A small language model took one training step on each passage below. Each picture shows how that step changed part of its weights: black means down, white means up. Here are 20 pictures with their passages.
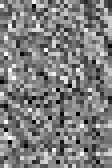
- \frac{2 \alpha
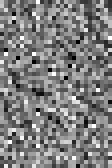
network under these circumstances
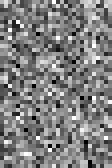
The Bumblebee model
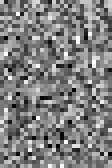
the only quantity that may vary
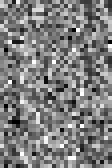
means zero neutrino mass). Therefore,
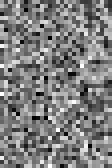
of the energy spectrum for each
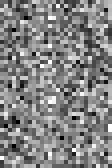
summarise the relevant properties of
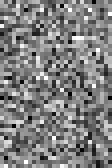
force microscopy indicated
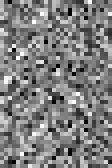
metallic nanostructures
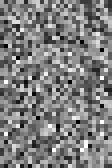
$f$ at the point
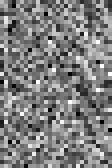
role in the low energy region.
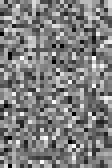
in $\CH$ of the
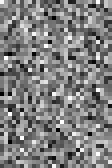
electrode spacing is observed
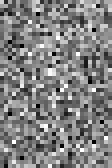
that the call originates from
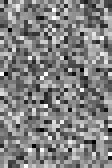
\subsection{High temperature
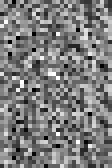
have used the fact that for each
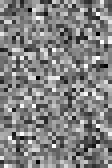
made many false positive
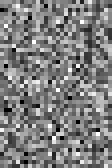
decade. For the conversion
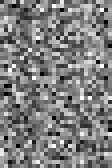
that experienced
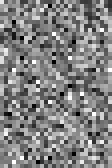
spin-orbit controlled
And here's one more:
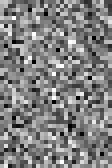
cold gas, both ionized
